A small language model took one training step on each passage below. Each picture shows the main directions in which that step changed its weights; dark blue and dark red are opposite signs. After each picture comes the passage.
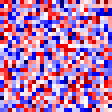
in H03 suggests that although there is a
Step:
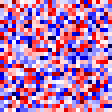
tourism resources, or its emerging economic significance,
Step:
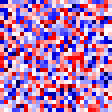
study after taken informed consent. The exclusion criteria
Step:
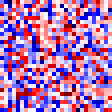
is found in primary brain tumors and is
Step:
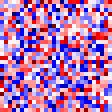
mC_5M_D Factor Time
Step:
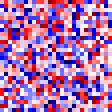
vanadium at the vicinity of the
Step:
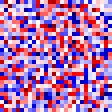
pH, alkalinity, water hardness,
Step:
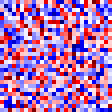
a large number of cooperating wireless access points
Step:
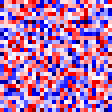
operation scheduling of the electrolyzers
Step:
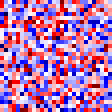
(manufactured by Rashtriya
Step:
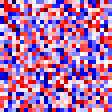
of the drop in LST predictability in
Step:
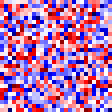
staff in the labor market. This is a system
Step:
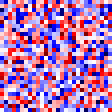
study. 2.8. Ethical consideration This
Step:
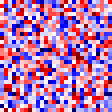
0,6 mm particle size). These parts are
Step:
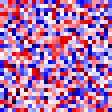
celebrate gender and sexual diversity.
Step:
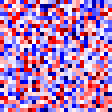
by consensus. Initially, we will extract
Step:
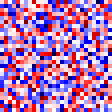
used (Table III). Benzene was found
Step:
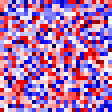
it’s nice to hear,
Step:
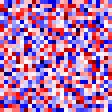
95%. Results Following the induction of
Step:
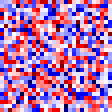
its use in various industries and the economy.
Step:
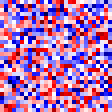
Home Messaging Team Services
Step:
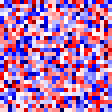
Furthermore, inflation can erode real
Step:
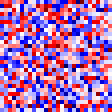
to alternative sources of information, such as news
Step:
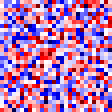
well as the open iDEM API. More
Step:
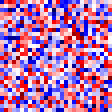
transformational process. Strategic Initiatives The following
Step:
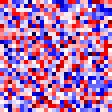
the IPA for lyric
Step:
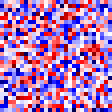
Latency CP Control Plane MIMO
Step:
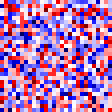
of the cloves vertically into the soil
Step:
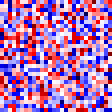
has been recently identified, is an auto
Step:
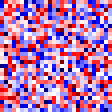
fibroblast development following Co exposures.
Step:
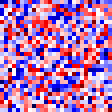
figure were lamas. During the socialist
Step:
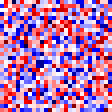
This paper extends this set to soft topological
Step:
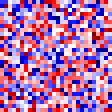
colonial organisms where it might be useful to
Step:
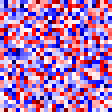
Premolars Pm2 Patients
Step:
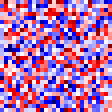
Corporate governance principles in Turkey were
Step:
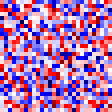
equation in which the value of voltage drop approaches
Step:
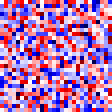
follows: Section 2 describes the functionalities of
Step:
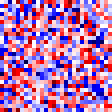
don't you talk to me as if I
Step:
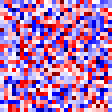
Navigation GPS on surface, dead
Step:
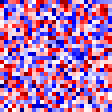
the study, finally 197 effective questionnaires were
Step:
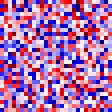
or cytokines prior to sunitinib
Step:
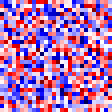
a large extent. This shows the need to address
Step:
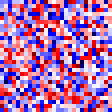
only one induced installation. When we have to determine
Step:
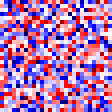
or tablet or computer which in turn is stored
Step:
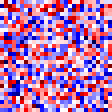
of information and communication to the public. The One
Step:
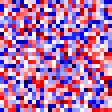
events and conferences, publications, projects, and
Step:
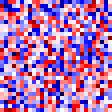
and of the Institutional Board. The Operations
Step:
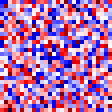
questions Educator should use questions that do not have
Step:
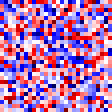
the sources without having a simple comprehension of the task
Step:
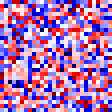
These recommendations are set out in the document
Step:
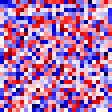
someone accepts me as I am.
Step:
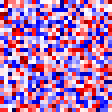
(2023) further indicated that, in the United
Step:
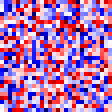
some more standard graphs have been investigated. In
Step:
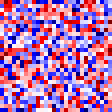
the other hand, a lab leak is an origin
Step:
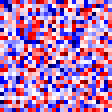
the Commercial Manager at your
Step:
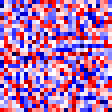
filler and the matrix at lower particle size.
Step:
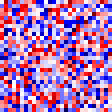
(2006). Fiscal Deficits,
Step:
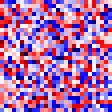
Working Group [59] have developed the
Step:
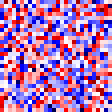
by PNI-NPNs due to
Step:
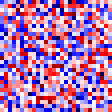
interoperable 2.3.1 Are
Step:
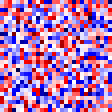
warehouses, and farmers must find
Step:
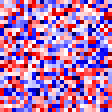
optimize the design of drawdown sediment
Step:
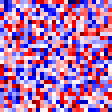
the microbiological quality and proximate composition of
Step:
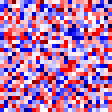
5. Computation is divided into four stages,
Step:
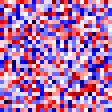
\times V(G_2)$ as its
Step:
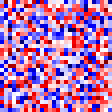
Bunda zardolu obrazi
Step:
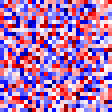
Surgery and Civil Defense Department of
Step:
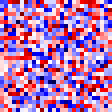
**infrastructures as efficient as possible** to
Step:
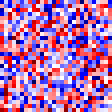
by Leskovec et al.
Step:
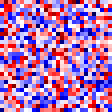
in anti-social behavior such as
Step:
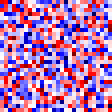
at different elevated temperatures using an Instron
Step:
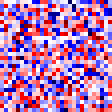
major challenges and difficulties, in particular: - The
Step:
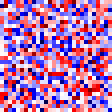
surfaces and canopy cover appears to be a reliable
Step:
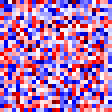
the family 4 Maintenance Frequency of
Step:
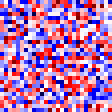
were used to force the mounting resin
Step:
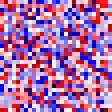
which then sends back an XML response.
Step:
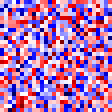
performance ceiling. 4. CONCLUSIONS The
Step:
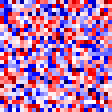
in Hungary where approximately 2500 international students study and
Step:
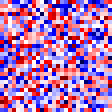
currently exploring a project proposal to investigate
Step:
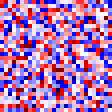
Feasibility Study acknowledged that the music
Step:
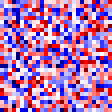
For back pain, the mean pre-operative
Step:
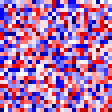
subjects but were the same for the males.
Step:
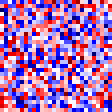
enough sleep [19,20]. A study conducted
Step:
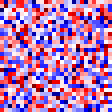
al., 2022). The main reason for its
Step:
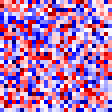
behaviour in a desired manner and even in producing stable
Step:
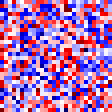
from eight universities using stratified random sampling technique.
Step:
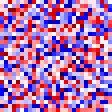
guide a city or a researcher about the role of
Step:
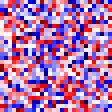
two-way analysis of variance (ANOVA)
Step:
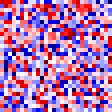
to their recruitment. Short
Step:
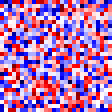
the subset of items is always small. We
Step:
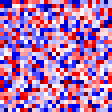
to get motivated and excel in their academic
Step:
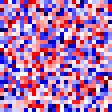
research. B.M., M.G.,
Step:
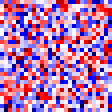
the CBI and GeoCBI
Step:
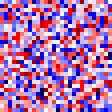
composer's artistic identity, the
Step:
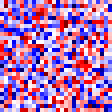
maintained for 2 h, and during this time more
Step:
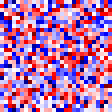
FEZs should be limited, their scale
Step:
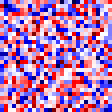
and any further strengthening of supranational
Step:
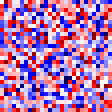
Shuaibu, J.
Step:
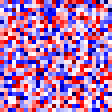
Oriented Analysis and Design, Computer
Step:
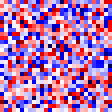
The system has two inputs, two outputs and consists
